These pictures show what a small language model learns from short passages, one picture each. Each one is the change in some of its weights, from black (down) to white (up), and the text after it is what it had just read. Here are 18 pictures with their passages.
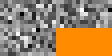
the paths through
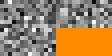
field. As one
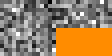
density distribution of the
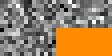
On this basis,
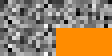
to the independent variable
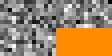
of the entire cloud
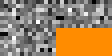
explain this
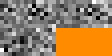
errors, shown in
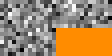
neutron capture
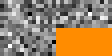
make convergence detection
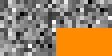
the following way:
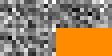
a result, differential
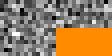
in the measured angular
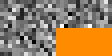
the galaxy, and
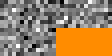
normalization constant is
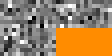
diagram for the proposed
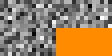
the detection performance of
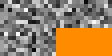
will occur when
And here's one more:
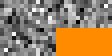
compared to charm
